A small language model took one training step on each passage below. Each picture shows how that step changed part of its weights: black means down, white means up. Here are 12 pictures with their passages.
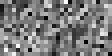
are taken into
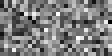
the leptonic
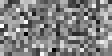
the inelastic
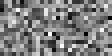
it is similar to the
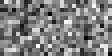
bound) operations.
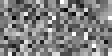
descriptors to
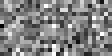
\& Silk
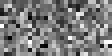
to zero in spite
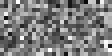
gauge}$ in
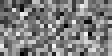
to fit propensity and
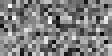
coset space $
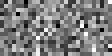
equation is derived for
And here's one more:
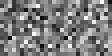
shown in fig.
